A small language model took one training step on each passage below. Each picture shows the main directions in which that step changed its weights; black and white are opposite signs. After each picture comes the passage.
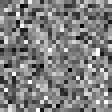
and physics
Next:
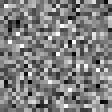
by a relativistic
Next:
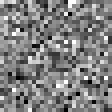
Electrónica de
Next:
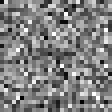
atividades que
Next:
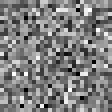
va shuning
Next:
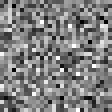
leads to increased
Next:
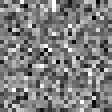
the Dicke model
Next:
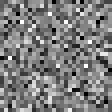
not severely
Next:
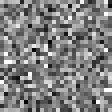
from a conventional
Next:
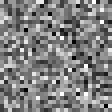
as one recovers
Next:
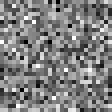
the Poisson
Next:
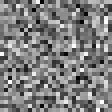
is independent of
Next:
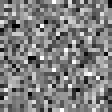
por encima
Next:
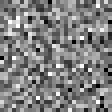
nivel de
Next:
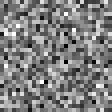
the MMA in
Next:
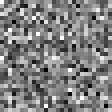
reparten el
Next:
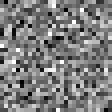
signifies the
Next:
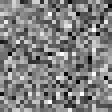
Os tipos
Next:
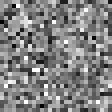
benefit from
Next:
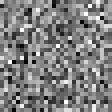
manzilli va
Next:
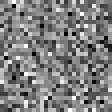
що попри
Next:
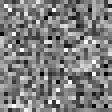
problem, we consider
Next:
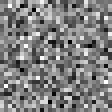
el proyecto
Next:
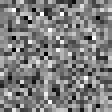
la salud,
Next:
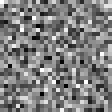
the form: \[
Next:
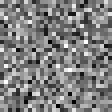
of this effect will
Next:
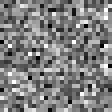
excited by he
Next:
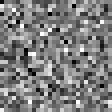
empleados a
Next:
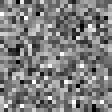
a software
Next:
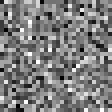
consistent with the
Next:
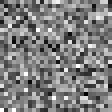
mejorar el
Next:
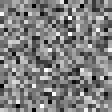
hold for any
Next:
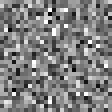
ta NATO
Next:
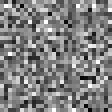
crear una
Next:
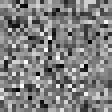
de STUI
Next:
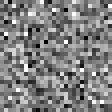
The starting point is
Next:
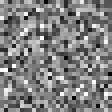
o ensino da
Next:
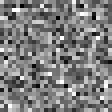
serves as a
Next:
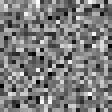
larger than
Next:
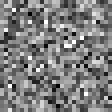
é o seu
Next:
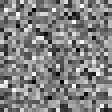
zero and in the
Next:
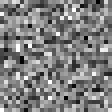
for understanding
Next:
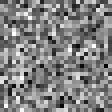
the agent's
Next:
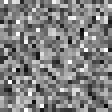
is found with
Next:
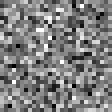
1 includes into the
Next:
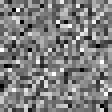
of location curves
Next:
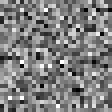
the effective values.
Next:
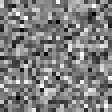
$ \langle \sigma
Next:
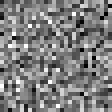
supported by the
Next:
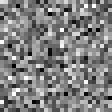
for Generalized
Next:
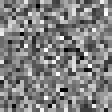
o tema.
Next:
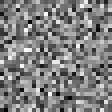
of this section,
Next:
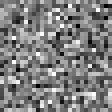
locally higher than
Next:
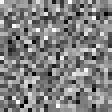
mirror has
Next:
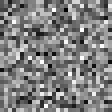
starting from the
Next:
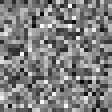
ativação dos
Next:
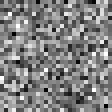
$c$ particle
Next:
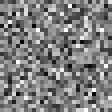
would be much more
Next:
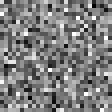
our critical
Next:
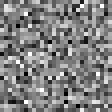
in our analysis
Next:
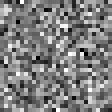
Due to the
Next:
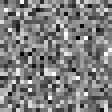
and plot the
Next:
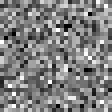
va amaliy
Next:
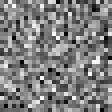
делать в
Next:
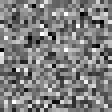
invariance of
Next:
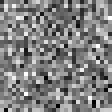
средних и
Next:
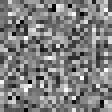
but not massive
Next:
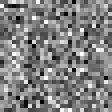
IN THE
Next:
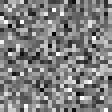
slab, which can
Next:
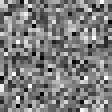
our finite temperature
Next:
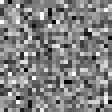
suivant :
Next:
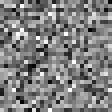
other second hand
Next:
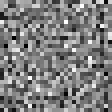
analogues of
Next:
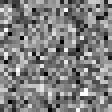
allowed us to
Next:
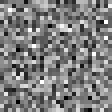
Dastur, bu
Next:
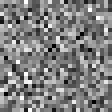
of instability
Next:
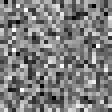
kyr are
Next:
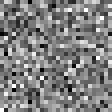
ve kurgu
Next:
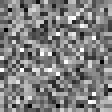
packet is
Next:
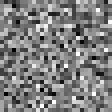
an increase of
